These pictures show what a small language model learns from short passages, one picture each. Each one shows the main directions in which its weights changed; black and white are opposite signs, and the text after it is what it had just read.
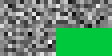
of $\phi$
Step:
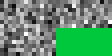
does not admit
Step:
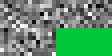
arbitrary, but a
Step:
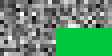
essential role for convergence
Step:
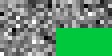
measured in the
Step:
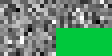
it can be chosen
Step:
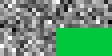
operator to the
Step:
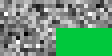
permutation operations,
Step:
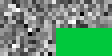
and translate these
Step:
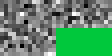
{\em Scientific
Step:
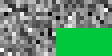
which possess
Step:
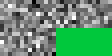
scene with the
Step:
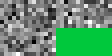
correlations measured by
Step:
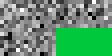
phase space open for
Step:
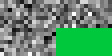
to recover the
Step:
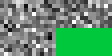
The load applied
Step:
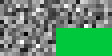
feature a static dipole
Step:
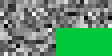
in Gravitational
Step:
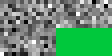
of all detected
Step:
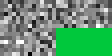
y \in
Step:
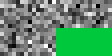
unknown $u$
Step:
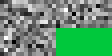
Map for our
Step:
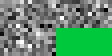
cone \\ C =
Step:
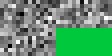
J. Math}.
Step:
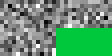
if necessary) large
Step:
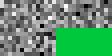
imaginary parts as local
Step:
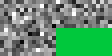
it follows directly from
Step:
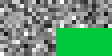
$t$, given
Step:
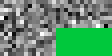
\lambda m +
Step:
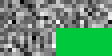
absolute magnitudes
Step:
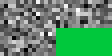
of Theorem 1
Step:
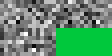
to the experiment where
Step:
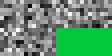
\rho g +
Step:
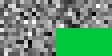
deviations of sums
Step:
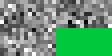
integrable systems are nonlinear
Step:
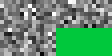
the following function field
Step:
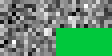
bounding line in
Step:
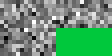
evolution into account
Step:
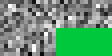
with limits and
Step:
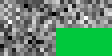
back to the
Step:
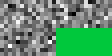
and $v$
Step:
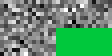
of this paper,
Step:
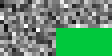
seminal work
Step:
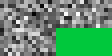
Even completely
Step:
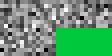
modulation bandwidth
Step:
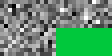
provides detailed solutions.
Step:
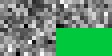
to approach QFT
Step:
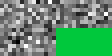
$x$ to
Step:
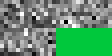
their temporal vectors of
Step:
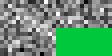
verified by the
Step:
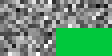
follow that $x
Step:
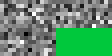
is a quantum unitary
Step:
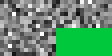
then as can be
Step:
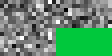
impurity problems
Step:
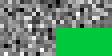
Jacobian operator
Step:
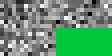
The 5D
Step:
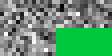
in the full quantum
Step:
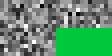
justifying our focus
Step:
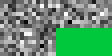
of Sciences,
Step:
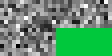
induces a resonant
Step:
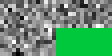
-- particles that are
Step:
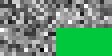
testing the
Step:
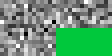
other choices are possible
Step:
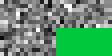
was assumed that the
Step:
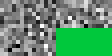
all fields of size
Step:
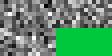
the 1-forms
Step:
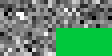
obtained kernel regression function
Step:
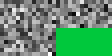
energy available at
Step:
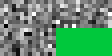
between nonlinear complementary
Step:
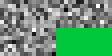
Gaussian blur
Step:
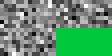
suprema of
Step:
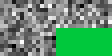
means the spin
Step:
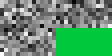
type integrals in one
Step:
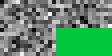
skewness $
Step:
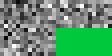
The final assumption on
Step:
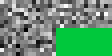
language from graph theory
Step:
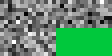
for the computation of
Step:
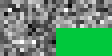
including the structural
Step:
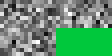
induced involution in
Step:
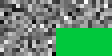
uncountable many
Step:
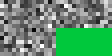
we adhered
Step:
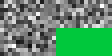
a certain set of
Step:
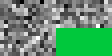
give a throughput gain
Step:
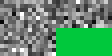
spectral energy distribution modeling
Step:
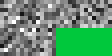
the logarithmically
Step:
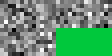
computing and construction of
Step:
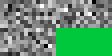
of measure, \[
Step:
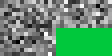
by the nodes.
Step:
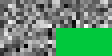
(red) and
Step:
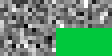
this work has been
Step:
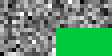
only depended
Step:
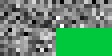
into the interplay
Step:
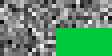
diagonal lines represent three
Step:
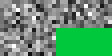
regions, the surface
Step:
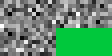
matrices with operator norm
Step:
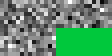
the data obtained in
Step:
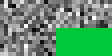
have found involves adding
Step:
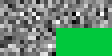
of $m -
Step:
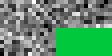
with 1 radio
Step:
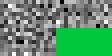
of turns and
